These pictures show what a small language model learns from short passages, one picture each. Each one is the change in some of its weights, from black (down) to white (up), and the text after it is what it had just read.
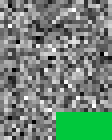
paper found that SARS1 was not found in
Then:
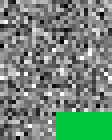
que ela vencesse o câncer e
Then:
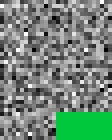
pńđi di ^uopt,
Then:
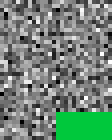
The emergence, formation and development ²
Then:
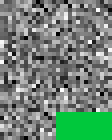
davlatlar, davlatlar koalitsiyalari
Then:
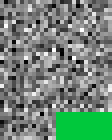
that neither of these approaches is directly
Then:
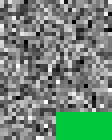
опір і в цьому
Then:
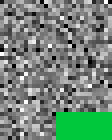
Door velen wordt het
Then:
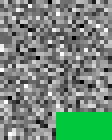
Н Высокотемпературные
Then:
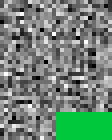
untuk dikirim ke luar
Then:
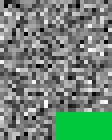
va tabiat o'rtasidagi
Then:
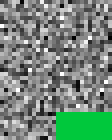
a recorrer el mundo con la finalidad de
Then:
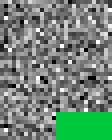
fortalecimento do ensino de
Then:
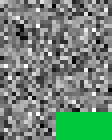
Deployment location Deployment time
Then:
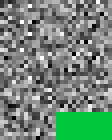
мер: кинематографические
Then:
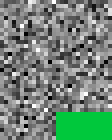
mohiyatini aniq belgilab
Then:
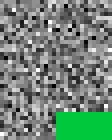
a clareza sobre as perguntas de
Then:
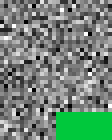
of reliable design guidelines is
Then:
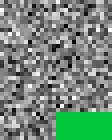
off, the solution is cooled to 30
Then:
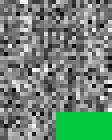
2.6. Data Analysis Data analysis was carried
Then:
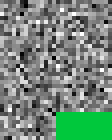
divided into four races and several
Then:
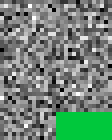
as an individual focus of higher education and participation,
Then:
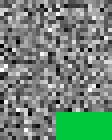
appeared at 1650 cm^{-1} and
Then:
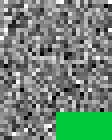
supervision. Smart grid system helps
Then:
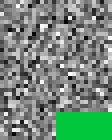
and phylogenetic relationships among its taxa
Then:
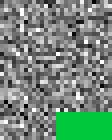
decides to have an abortion.
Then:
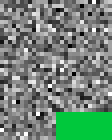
вимагає обов'язкового
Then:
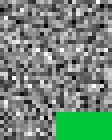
or stress you can force the people to lie
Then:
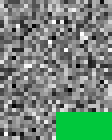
Doctoral Studies, Kyrgyz
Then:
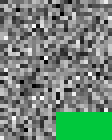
incorporating ORCID identifiers.*
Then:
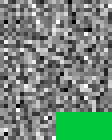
[7]. Для преобразования
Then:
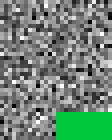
econômico positivo para a organização,
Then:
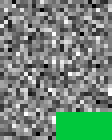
vehicles which are moving and
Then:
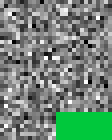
Primaria: Currículo y
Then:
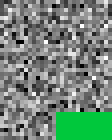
aligned from interferer to interferer. A
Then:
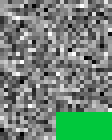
muvozanatini buzadi.
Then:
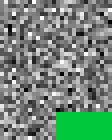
students have chosen technology to learn English
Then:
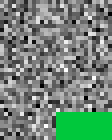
образование, нравственность. Abstract. In
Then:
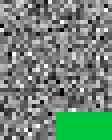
axloqan barkamol,
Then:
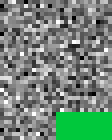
S. (2017). Nuevas controversias
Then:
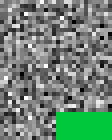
werden. Bibliographie - Arnold,
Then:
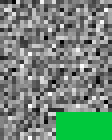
the mind of the young generation.
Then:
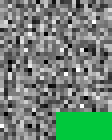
that students had understood the importance of
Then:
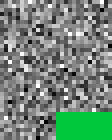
identification and taking corrective measures
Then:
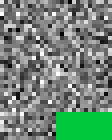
their environmental concerns, as highlighted by the
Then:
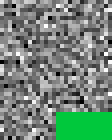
away. Her distraught
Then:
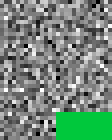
bog'liq bo'ladi.
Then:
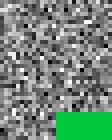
fikrlash tarzini yangilash,
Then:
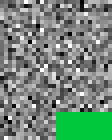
шуни кўрсатадики,
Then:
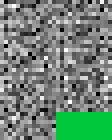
جنحة الترامي أو
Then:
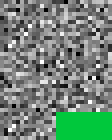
qiladi, ekran monitoringini
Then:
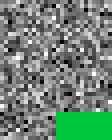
Specifically, we propose that each point
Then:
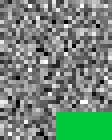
личности подсудимого и не
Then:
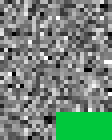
and Ashby's Mannitol agar
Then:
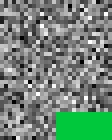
personality trait features from Arabic text.
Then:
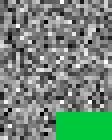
los parámetros de mezcla se
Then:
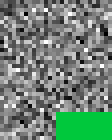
hingegen die Deutung als
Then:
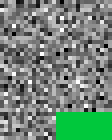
de interrogar la realidad, de pasar
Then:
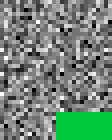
al.*, 2002). The low productivity of
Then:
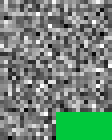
*Development of Pedagogical Technologies in
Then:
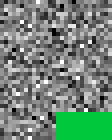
foram organizadas e analisadas em três
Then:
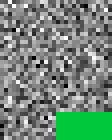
the environment and can accumulate in the
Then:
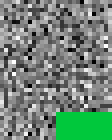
Pendon, cuyas dos prendas las
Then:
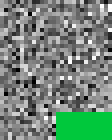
– Т.: Қомуслар
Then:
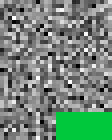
set broad social and environmental sustainability criteria,
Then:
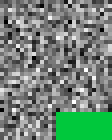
Academy of Sciences, Beijing, China
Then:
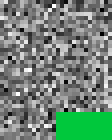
studied as regards bonding and
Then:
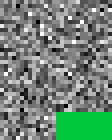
Estrutural de vetor ativo:
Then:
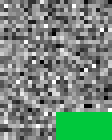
*Rhizobium japonicum*
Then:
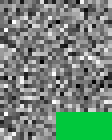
on SAE, and excluding
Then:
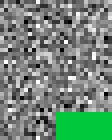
бўлган уч гуруҳга
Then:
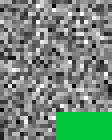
to navigate due to their complexity and the
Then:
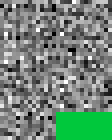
complex) vasculitis, cutaneous
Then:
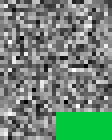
ini disusun sebagai naskah
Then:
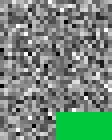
a top-down, triple helix
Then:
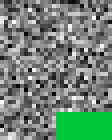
by an increase in ALP, while in
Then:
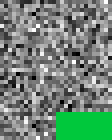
des clubs alpins et de
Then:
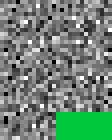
– Raqamli texnologiyalar va
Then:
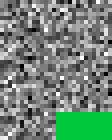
the transformed queries, 1,000
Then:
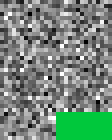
CD's para ouvir e gravar as
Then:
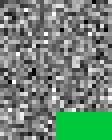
de informação**. Eles são utilizados para
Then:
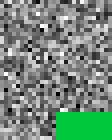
expedition in the South Atlantic set
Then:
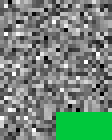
loyihalashadi, rassomlar
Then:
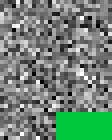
report on financial results presented for the respective
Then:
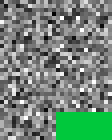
з урахуванням методичних
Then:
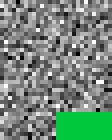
and pancreatic function. [15]
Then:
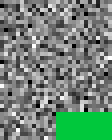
switching at high frequencies.
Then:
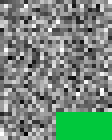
and cold gas microthruster
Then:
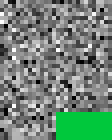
a value of more than 0.7, further
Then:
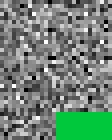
RESULTS: The study was conducted in
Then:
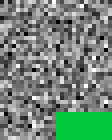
Şen, *age*, ss.
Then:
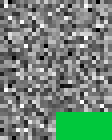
қилишга ёрдам
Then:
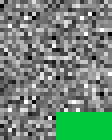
turistik maqsad va strategiyalarni
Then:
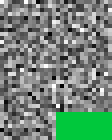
cm^{-1} in the case of its complexes.
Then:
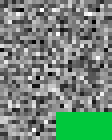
iborat. Finlandiya ta'lim
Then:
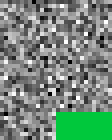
Bu jarayon milliy iqtisodiyotda qo'shilgan
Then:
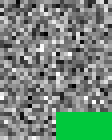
are predominantly governed by
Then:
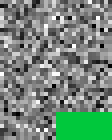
rely on individual knowledge highly influenced by their
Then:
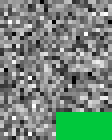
material. The name "sprocket"
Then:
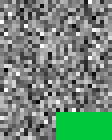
Institusional (KAI)
